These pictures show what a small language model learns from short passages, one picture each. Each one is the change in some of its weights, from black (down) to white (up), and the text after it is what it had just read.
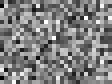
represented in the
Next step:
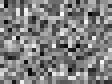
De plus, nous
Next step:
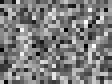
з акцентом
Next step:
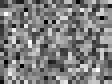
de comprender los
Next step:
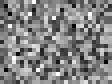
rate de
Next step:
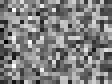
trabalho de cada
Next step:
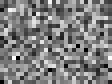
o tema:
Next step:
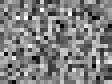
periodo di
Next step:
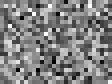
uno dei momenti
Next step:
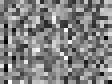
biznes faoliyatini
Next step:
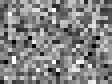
требований к
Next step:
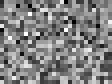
érinti a
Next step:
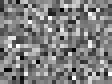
la capacidad
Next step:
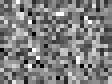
se reportó
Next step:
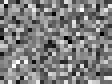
disciplinas da
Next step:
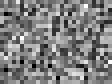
idoralar bilan
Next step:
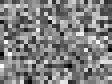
bo‘lishi bilan
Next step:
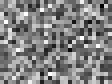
che avvenne
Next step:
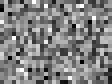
Britain /
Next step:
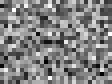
ruído nas
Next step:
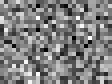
LR. On
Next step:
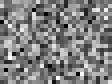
problema que afeta
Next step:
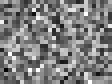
impresos de
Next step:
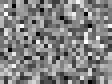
unga xos keng
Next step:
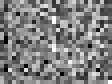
характеристики и
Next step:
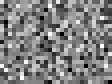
oshirish uchun zamonaviy
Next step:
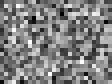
de toute
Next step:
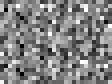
kuchaytirish hamda milliy
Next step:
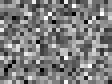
cette affiliation
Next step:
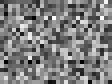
концепте — о
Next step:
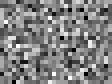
la superación política
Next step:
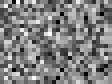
Geraklit esa
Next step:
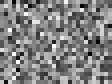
imkonini beruvchi
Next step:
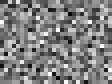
через 3 часа
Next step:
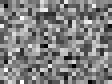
sem qualquer tipo
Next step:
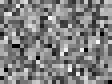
America in
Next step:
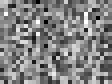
tayutay at
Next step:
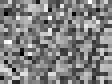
Un travail
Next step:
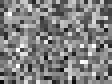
могат да
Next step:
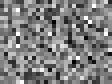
sifatida fiskal
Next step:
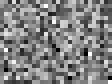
взаємодія з
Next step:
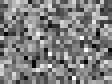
às realidades
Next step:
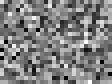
Program in
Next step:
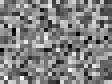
tarbiyaning asosiy
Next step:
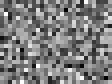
tafakkur bilan
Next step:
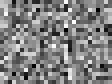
poyasi va
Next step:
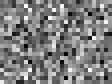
dan skor
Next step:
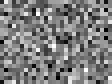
bozori va
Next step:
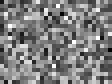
rigen la
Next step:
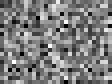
dalam meningkatkan
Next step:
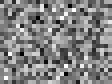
relational approach*.
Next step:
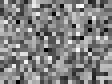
Boshqa yosh
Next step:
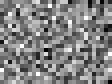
edilmiş tarixi
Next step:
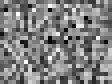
Morgados e
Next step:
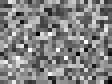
que é altamente
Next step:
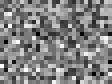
its life,
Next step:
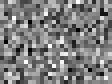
dan sinergi
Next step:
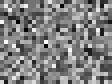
purkash orqali
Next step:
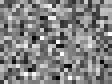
berbasis di
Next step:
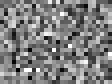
in mladi
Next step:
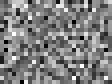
das pessoas com
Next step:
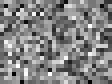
alınmıştır -
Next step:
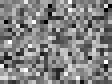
the West and
